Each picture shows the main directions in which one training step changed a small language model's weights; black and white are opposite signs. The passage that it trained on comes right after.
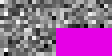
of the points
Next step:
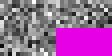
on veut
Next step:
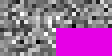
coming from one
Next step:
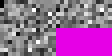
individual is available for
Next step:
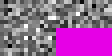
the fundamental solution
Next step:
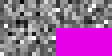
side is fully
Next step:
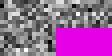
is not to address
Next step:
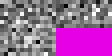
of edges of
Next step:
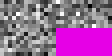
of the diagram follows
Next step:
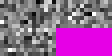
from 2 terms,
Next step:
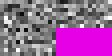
the doping
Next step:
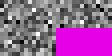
error is related to
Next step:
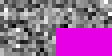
5– вид Б
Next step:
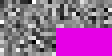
that *antibody
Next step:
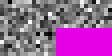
+ \langle
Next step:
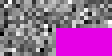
From an electrical
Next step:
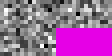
in configuration space the
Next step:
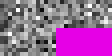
having $\rm
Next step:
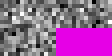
analyses of
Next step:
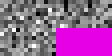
LP model in
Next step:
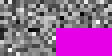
dasturlari) joriy
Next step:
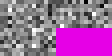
LC ref &
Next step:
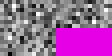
mavjud. Ularning
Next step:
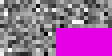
redshift of the cell
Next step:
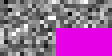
the references
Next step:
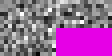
cells and
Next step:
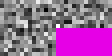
energy regimes,
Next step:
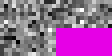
da história
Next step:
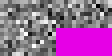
axis) and positive
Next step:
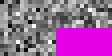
Transactions on
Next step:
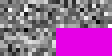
sem violência ou
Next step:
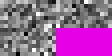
en conclut
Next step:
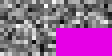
and analyze our
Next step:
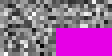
do those affect the
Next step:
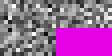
incorporate gauge
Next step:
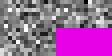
\Z \rightarrow
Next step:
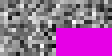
describing the
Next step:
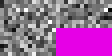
los escasos
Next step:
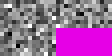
with a partially
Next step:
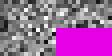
notice that a
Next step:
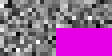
has to be fixed
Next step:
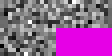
section, we present
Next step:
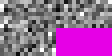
tempos de
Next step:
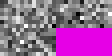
that interplay:
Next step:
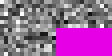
of the particle of
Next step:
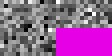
have an a
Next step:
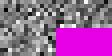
are realized by
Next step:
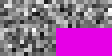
in $X$
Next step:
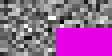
the plane and orthogonal
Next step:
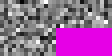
copula and
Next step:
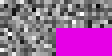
function consist of
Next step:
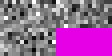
des zones de
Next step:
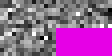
that our results
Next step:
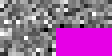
this system is
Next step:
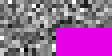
darajada bilimga
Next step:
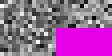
existe una
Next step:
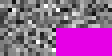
gravitation potential we
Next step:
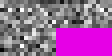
readers may refer
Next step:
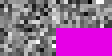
= Nae
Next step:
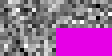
galaxies begin to
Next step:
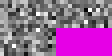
while for the
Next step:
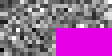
a simple characterization
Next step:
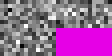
the sense of Definition
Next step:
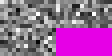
also define the forms
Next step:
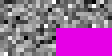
each combination of solution
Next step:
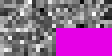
a \in
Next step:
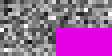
the middle of
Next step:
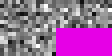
interaction terms containing
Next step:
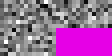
lower mean values of
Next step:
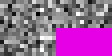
before demands
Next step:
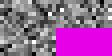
= \tau
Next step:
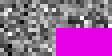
theoretical and phenomenological
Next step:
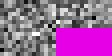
was to develop a
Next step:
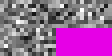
being generally consistent with
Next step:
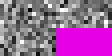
\\ Moreover, real
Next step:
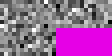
implies in particular,
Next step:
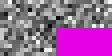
claim that if
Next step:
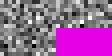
other) topics
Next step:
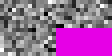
e proporciona
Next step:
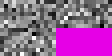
da variação de
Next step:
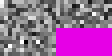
also not gain
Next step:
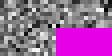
events had took
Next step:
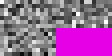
of the shifting
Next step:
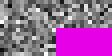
al.} proposed the
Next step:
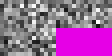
within the geometric theory
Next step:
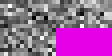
its three-dimensional
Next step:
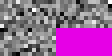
access classes
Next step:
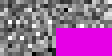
a constant depending on
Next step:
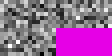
processes in the system
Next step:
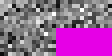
realizar sus
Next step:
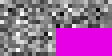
of parameters.
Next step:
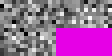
transpose of
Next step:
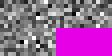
$k$ is
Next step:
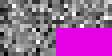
the last equation at
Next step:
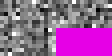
upperTri =
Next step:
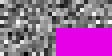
of finite representation
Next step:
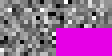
0$ then
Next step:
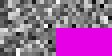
is sufficient to only
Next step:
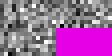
holda ishlashga
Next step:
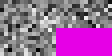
por inteiro a
